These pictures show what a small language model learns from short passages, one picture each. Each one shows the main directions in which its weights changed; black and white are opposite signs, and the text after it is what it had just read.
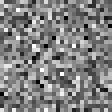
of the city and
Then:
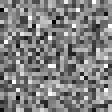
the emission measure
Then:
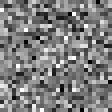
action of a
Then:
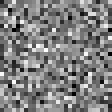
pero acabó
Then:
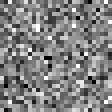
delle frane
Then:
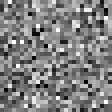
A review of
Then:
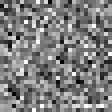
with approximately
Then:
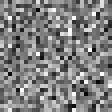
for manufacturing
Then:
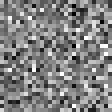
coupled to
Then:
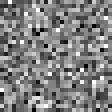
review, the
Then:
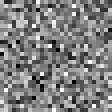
shape of the
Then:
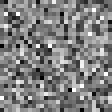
each contig.
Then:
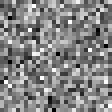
formulation affected
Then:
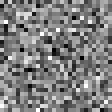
que Mead
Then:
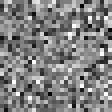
All patients
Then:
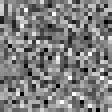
— один
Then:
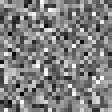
state projector; for
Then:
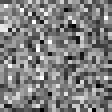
slightly more
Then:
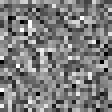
insert the
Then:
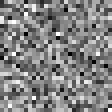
importance as it can
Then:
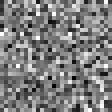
A multi-tier
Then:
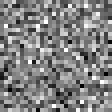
\and Mullard
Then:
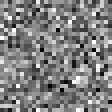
for several
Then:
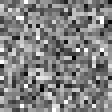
Unlike the
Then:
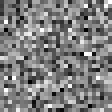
etc. ha
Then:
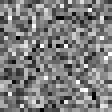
of GNR's
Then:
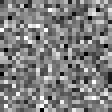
ceramics and
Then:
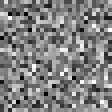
not simple to
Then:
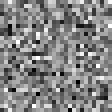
can authorities support
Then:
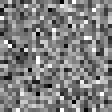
higher ones,
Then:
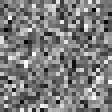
will spread
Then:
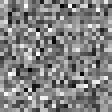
by Kluy and
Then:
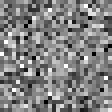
between two probability
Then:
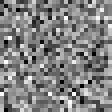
of business
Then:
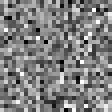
anumite specii
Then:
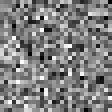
10). This finding
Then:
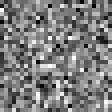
the loss function
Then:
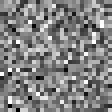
would you have
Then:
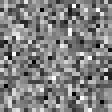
de recherche
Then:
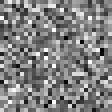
learning, and overall
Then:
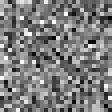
criterios a los
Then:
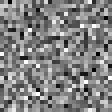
return to
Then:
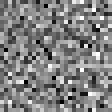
any extended
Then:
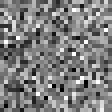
platform supporting
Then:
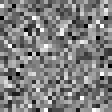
C. Xie,
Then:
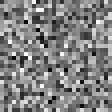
on the Church
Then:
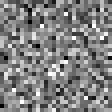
170 students in
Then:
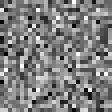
the difference between
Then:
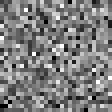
theory. In this
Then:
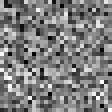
when filling out
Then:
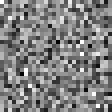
very small,
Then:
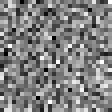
from the micro
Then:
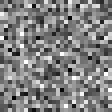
–naast de
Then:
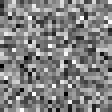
esa medida
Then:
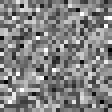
das placas
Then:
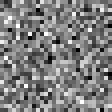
de actores con
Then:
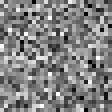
class of solutions of
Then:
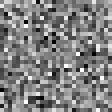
on the model,
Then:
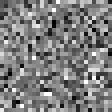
employee performance
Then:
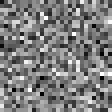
circulations in
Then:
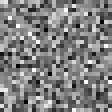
impact of the
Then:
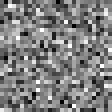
expects to
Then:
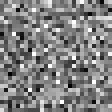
*Vata* and
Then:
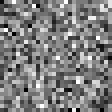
elementlari va
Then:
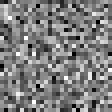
the nanopore
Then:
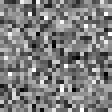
were determined using a
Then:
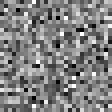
of targets.}
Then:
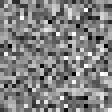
coating prevented
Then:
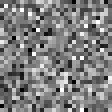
only a residual
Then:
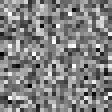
if particles are not
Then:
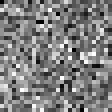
to a quality
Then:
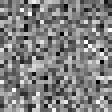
also valuable in
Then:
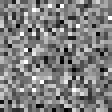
be represented as a
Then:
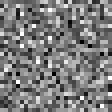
analysis, measure time
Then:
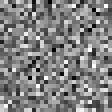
de Wagner
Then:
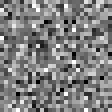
the property of the
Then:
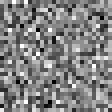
by defining the
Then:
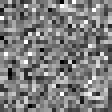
higher body
